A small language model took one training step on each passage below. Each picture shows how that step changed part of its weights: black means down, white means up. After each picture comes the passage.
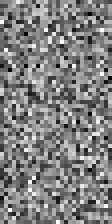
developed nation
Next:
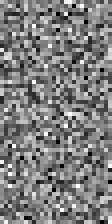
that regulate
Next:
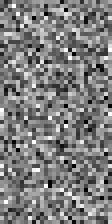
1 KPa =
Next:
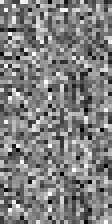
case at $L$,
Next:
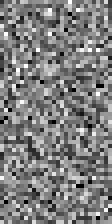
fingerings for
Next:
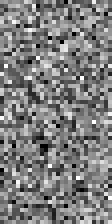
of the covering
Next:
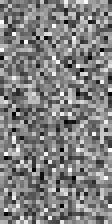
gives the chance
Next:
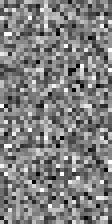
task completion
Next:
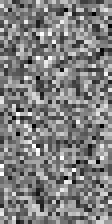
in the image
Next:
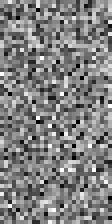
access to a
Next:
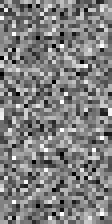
a p value smaller
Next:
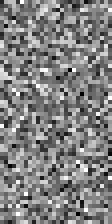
are important factors for
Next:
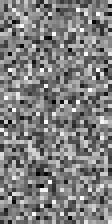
the 3rd zone
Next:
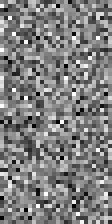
checks at each
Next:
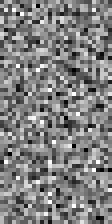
$\phi$ which
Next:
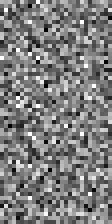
part of the control system
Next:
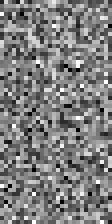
but it does when
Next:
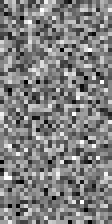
is also invariant with
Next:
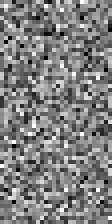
manual recording of
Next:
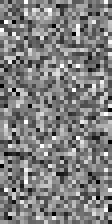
suitable to support
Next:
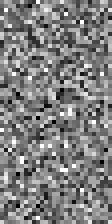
of a field of
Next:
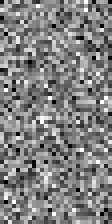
for irrational
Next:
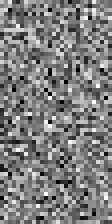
collapsing each
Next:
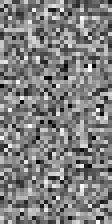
influence an
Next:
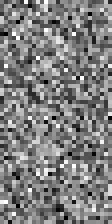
of SIMs
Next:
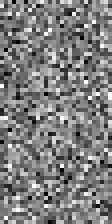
selected doses
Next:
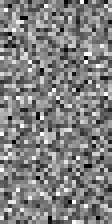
We set $\Omega
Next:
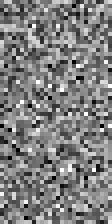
that a series of
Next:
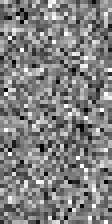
from $F$ and
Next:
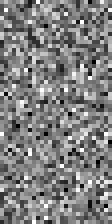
of payment,
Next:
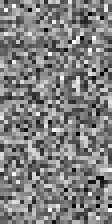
Here $W =
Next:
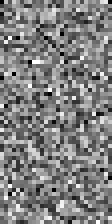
a lasting
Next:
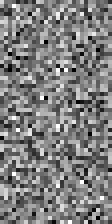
and *Ph.
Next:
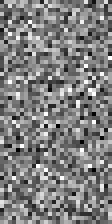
environmental risk
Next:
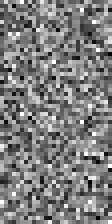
curated data.
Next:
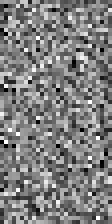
convergence for
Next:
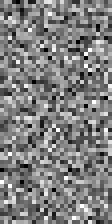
one. To see
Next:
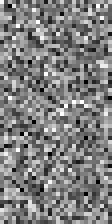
the real world from
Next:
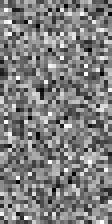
inequity that should
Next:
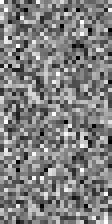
at the start of
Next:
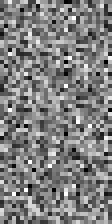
method itself,
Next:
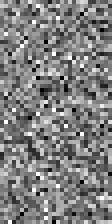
offered significant
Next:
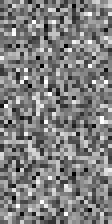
the ligand were
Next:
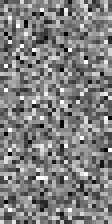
$ by letting $
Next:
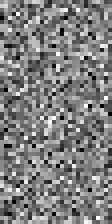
subcubic graph
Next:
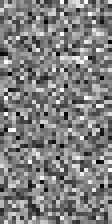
verified by
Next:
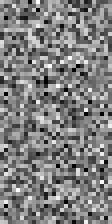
West there are strong
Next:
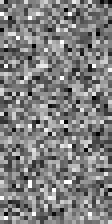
\text{ and
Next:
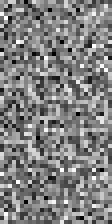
answers a
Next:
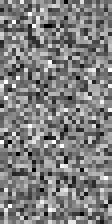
expression for the
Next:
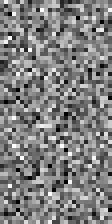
does not exists. This
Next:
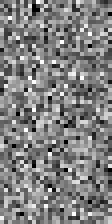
experiments were
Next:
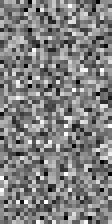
days and affected
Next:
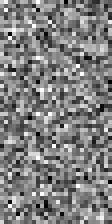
in climate
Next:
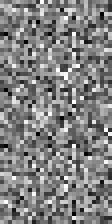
already in
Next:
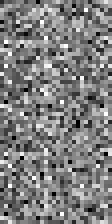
of infinitely
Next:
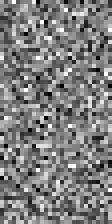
slip in both
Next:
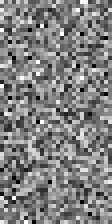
provident and pension
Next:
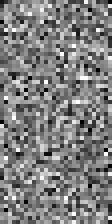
default CC
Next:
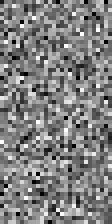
The machine now
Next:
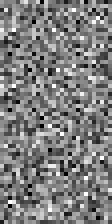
order Markov
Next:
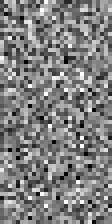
is taken over the
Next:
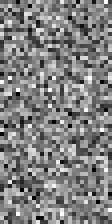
more attention from
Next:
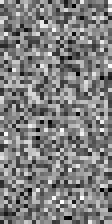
does not know an example
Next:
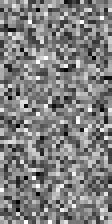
field, they affect
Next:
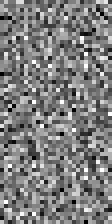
-alanine and
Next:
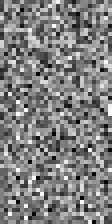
which have implemented some
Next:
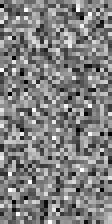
As such, the results
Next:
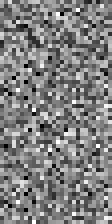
always give
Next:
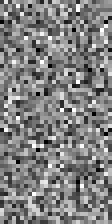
Is filled
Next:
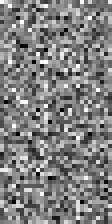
ensemble system
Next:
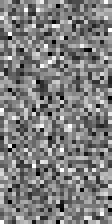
as indicator to a
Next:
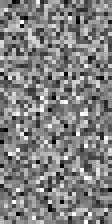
The following elementary
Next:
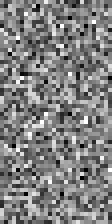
This reply is
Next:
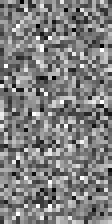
London and
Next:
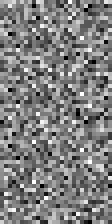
numerable set of
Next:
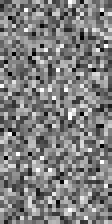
in Doha,
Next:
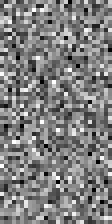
instant convert to
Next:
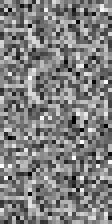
the presence of
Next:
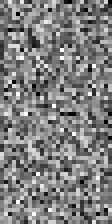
processed (or
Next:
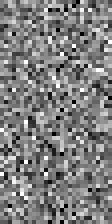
values to reduce the
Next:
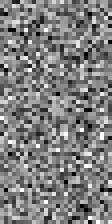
setting. Thus the
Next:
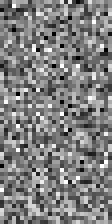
contamination of
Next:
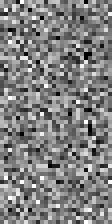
setting $q
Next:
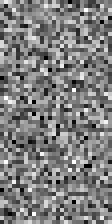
can improve the
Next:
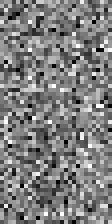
version of this
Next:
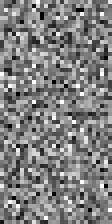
million people
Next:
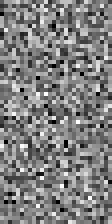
argumentation that
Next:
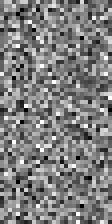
basis on which to
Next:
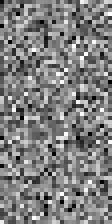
given and its three main
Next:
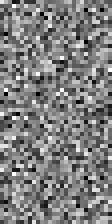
i.e. for
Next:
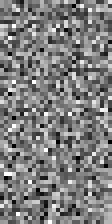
fact that the measures
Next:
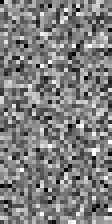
whereas Janus
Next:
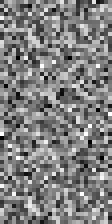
a result, the
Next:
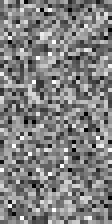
to purchase
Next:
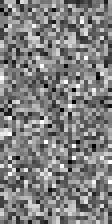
protection for
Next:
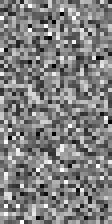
a list of
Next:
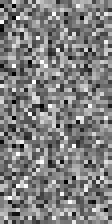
stated, the
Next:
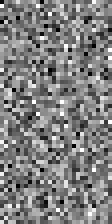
"council of
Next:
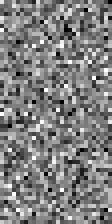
us. We wish
